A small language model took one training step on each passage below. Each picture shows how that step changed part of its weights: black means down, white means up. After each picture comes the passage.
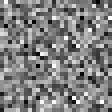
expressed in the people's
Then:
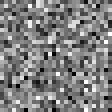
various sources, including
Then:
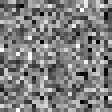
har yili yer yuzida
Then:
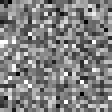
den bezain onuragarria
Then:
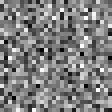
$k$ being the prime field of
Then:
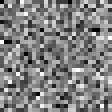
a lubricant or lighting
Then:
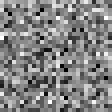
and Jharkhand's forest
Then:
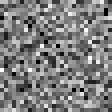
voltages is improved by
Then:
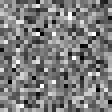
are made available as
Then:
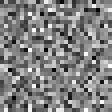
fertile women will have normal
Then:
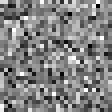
one needs to be more careful with
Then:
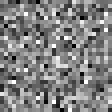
Gepper, 2002). In a study
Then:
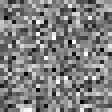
random sequence for the key
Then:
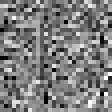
International Conference on Composite
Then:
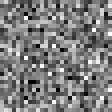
the arc operad $\Arc$
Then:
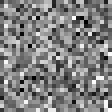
hasta el punto de que
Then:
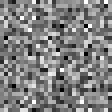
there was a positive correlation between
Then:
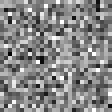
inflacionario creció
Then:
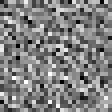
of VFAs, such as butyric
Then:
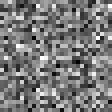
k_i, \quad 1 \leq i
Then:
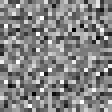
a Monte Carlo simulation and
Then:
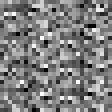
IAJPB ISSN:
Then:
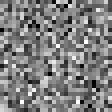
hope and that she had no
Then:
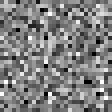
of JSON Schemas.
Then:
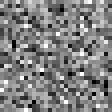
the cross-terms where
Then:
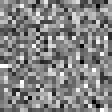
Oblokulov A.R.,
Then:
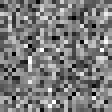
call $\nu$ the {\em order}
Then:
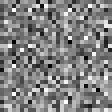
além de conscientizar a
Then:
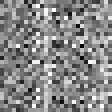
on the minimum number of edge
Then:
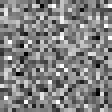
importancia de enfoques
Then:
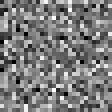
Rolle gespielt,
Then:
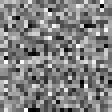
pressure that is assumed to be a
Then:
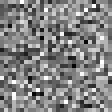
elementos del nexo. La
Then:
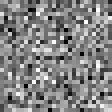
just the points $\alpha H^*.$
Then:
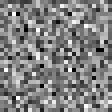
determines the automorphic correction of
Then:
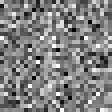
a temperature of 520 K, as
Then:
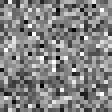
of the laplacian.
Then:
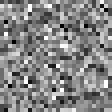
back pressure regulator
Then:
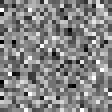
to mind. Usage of
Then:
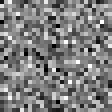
Companies selected for the
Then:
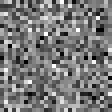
led the genocidal
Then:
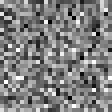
concentration along the modeling
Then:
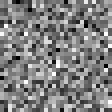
contents of the SLMs
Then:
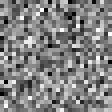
\end{equation} Suppose that
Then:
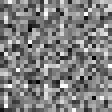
possano essere poste per le
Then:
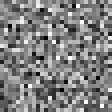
the Theory of Value*, 71
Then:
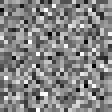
одежды. При
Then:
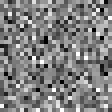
At this point, we can apply Theorem
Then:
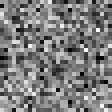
via ``diagonal
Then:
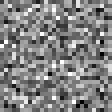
decantado por la propuesta
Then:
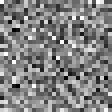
and preparing of interview
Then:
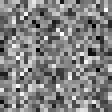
functions has been studied for years
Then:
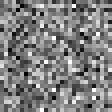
por excelencia y su
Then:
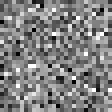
values of a , this means that the
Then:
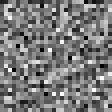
seconde, écrite en termes
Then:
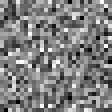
differential equations without movable
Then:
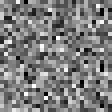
might not have Property 2R.}
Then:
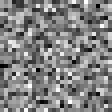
mitigation transformations, concept
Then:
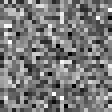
los contenidos pueden ser
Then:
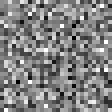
di spiannare tutte
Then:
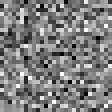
much similar with the findings of
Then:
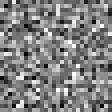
both viscosity solutions of
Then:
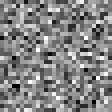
increased. The emergence of
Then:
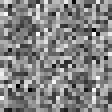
davomida umumiy
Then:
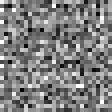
sobiq ittifoq
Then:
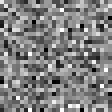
is a convenient reference for the
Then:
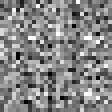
turli farazlarni
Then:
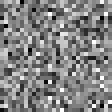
*juste retour*.
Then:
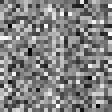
Lemma \InvarianceLemma
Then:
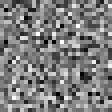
machine (SVM), and
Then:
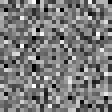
can help government and
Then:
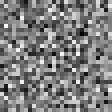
is well-known that the
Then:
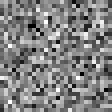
activas son y más
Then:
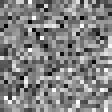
Crotone ovviamente,
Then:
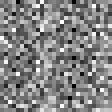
Jumlah siswa yang
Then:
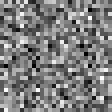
mas delimitando-se,
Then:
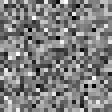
cyclic guanosine
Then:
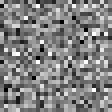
a practical way: given a
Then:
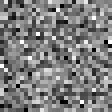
de trabalhos variados
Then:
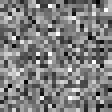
Freiburg database's
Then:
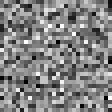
negros infectados com
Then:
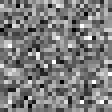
the $\L$-decay property
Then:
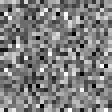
{bayes-bound4}) on
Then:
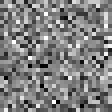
were reported. Age,
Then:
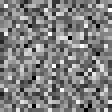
seen several times before.
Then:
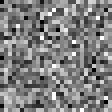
el litigante deben ser
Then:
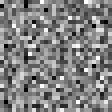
as follows: \begin{eqnarray*}
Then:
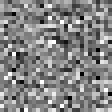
kislorodni o'ziga
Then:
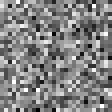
datasets and data models for
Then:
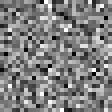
why the proper selection of
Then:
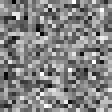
substantive effects. Table V
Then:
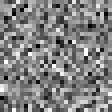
necessary steps for commercialization
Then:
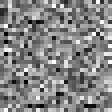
natriyli selitra
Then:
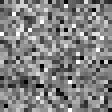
Carlo code from Los
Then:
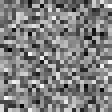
small orbits, the precise
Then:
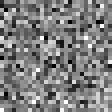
Heiligen Jahr 1600 De
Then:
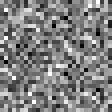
2013). The ADR approach was
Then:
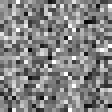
social and economic assets,
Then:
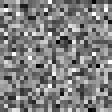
CCUS operators, service
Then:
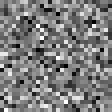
180° per assestare i
